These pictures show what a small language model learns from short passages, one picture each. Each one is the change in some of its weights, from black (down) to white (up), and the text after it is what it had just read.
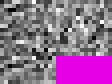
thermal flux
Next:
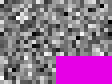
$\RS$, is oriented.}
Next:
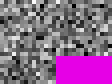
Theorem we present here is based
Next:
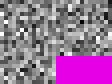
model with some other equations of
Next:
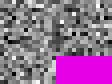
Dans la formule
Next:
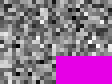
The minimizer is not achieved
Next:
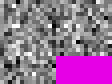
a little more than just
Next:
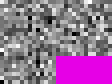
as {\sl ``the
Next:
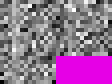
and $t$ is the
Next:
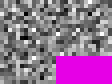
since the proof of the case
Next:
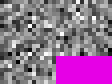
of quadrics in
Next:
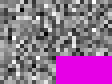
splitting of vector bundles on such
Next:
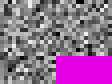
the changes $v$:
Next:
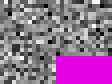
two terms can be controlled
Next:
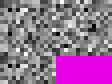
0cm plus 1cm
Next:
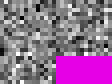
convergence in a model estimation and
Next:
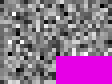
definition of a tame system
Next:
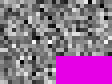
constant being independent of $
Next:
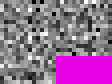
Majda} as
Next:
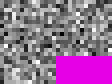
is a graph and $\phi
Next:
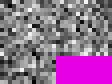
nodes, asterisks
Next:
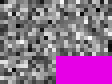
transcendental extensions.
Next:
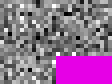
quantum probability. Fore more
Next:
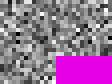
some choice of complex conjugation
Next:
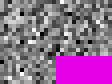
In the new algorithm we have
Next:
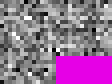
and {\it counting process of
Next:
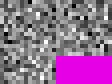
Bianchi identity it follows
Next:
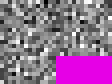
represents the sum of the times
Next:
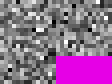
we turn to Segre
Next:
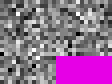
plotted on a logarithmic
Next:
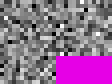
Gproj}}$ are stably
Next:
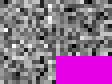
degree less or equal to
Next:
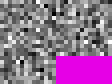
divide the volume of the
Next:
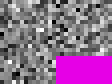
and is represented by the formula
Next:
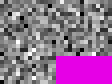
focuses on a scenario
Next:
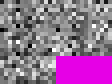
\end{equation} \
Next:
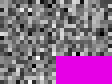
obtaining precise information on their
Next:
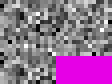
and Harmonic Number
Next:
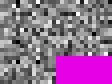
measure on paths up to time
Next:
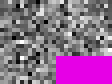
smooth irrotational solutions
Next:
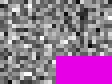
have to prove the result for
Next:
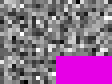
foundation for the model.
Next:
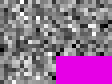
of stress functions $\sigma$,
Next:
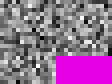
we interpret the pair
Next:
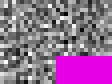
in an amenable group
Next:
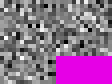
one endowed with an interior affine
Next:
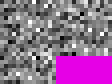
since, again, on the
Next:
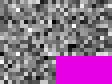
and refer to them as the
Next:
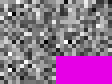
the residue at infinity).
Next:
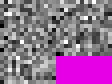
error (Roe) &
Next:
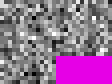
of the Hodge bundle.
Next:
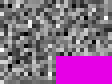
Moreover, it is easy to
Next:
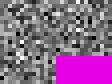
program suggested at the beginning
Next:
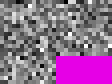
The operator $A{\cal
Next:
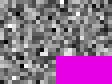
linking number of the two
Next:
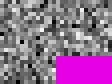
we have the following lemma.
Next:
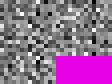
{\sc Mathematica}
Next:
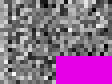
the corresponding principal curvature spaces are
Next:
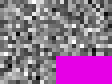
adding the clique back implies
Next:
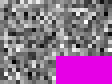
with finite polyhedral Mori
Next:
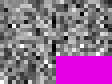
in the market. Using
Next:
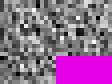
computational aspects.
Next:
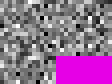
as well as the other parameters
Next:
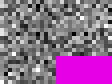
diodular structure}
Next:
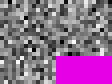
the spectrum of the regularized
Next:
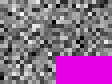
$\gamma_i$ is
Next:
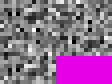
amalgam spaces,
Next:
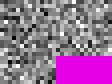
(ii), then\
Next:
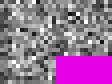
space and $A,
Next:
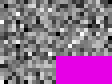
. \een Using these
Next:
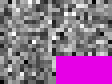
the initial (left) and
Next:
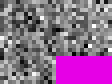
\end{equation*} We
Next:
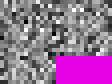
between the $k$-dimensional
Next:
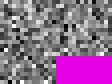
functions in the same algorithm,
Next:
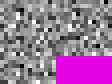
\le \cdots \le
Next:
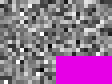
is the sum of the entries
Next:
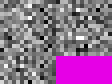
edges which run from one vertex
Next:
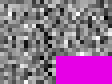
was chosen to be linearly
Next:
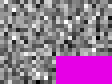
to consider pre-exact categories
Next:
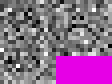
\begin{abstract} We
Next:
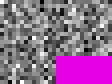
only of the modes in
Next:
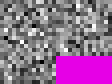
degradation cost. The
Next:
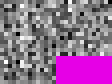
all real valued.
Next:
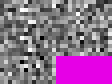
is said to be strict.
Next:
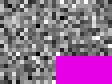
cases will not affect
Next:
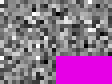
equality holds, the section does
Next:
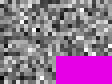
is decreasing, while the functions
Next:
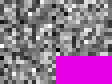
$Q$, denoted by $
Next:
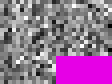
the color of $c$
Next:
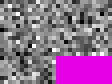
\end{align*} for
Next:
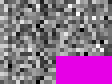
associated holomorphic line bundle such that
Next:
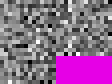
all decomposable polynomials in
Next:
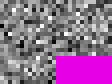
is approximating the integral
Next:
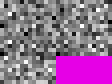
(up to isomorphisms)
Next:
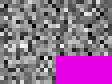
\in X$ are
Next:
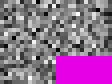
shown that, for small
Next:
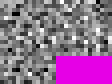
state process matches the
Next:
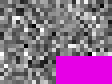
one$-$parameter family of
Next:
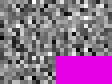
vast saving when compared
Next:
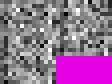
torsion, and in connection with
